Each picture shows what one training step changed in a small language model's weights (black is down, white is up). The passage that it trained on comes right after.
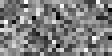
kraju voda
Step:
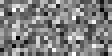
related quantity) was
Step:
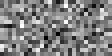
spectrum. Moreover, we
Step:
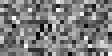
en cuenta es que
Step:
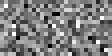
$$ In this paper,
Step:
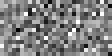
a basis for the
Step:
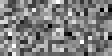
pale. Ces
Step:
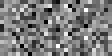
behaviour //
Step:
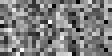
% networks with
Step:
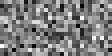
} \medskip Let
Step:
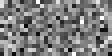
of employee
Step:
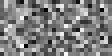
qarorlar keng
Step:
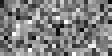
only need the value of
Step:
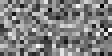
obtain a crude estimate
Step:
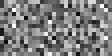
к нему.
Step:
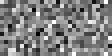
This process is repeated
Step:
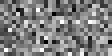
Let $\mathcal P$
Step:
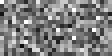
i, j $ the
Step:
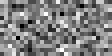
overtredingen van
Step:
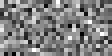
\qquad \p
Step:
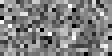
planejamento e
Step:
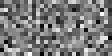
En cualquier
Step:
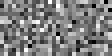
Note that we treat
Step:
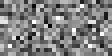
proposition.) The density of
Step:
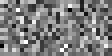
cidadãos O
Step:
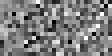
o'quv jarayonining
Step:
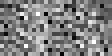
LIFE OF
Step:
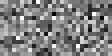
Se aplicó la
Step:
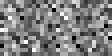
l'ONU dans
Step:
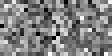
very important role in
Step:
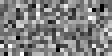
and $m$
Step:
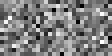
se priorizou os
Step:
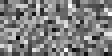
on $k$ to
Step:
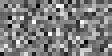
robot control problem.
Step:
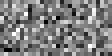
the full domain of the
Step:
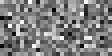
the system of trade
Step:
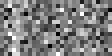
autori N.
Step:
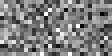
„Oti borning
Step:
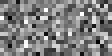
an example of a
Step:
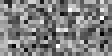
During the proof
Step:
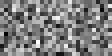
give the form of the
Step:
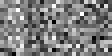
de oportunidades y
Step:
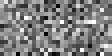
Forçada e
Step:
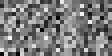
malicious under
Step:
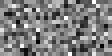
of Physical Education
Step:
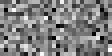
list that caused a
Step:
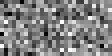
it has two adjacent edges
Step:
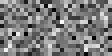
busca e seleção
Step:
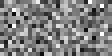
у номерному
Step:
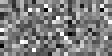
la rentabilité
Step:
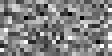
slope to go from
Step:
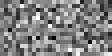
simplex centered at
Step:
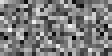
$n \to
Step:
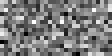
problem will circulate
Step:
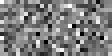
del bono social en
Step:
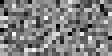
want to prove that the
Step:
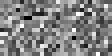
units and several
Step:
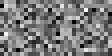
davlat universiteti
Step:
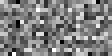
the Stochastic
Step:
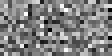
the resolved
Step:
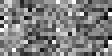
didapat dari
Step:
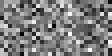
qatl qilish
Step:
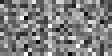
H\"older inequalities
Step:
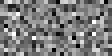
then $\WI$
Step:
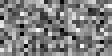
braucht, dann
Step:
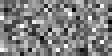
of depth}
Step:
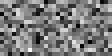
asosiy, bosh,
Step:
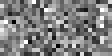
aloe vera
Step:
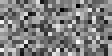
comunicaciones de
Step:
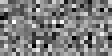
Se si trovano
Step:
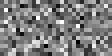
processos sociais
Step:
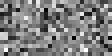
es suficientes
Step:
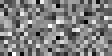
dimension. Regarding
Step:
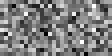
de Pelotas
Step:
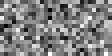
equations given above.
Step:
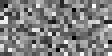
time $t$ is
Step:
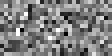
the results of the
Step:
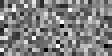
contractive bilinear map
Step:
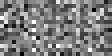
\left[ (H
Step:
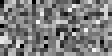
groups with low-dimensional
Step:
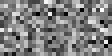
$\Sigma$. This
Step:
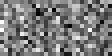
Muslim university
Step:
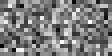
techniki jak
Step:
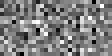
The second author was supported
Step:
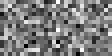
pedagogik texnologiyalar,
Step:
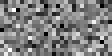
there are no solutions to
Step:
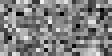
32 Realtà
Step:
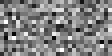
result is that models could
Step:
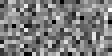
lies in $X$.
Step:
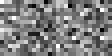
et la forme
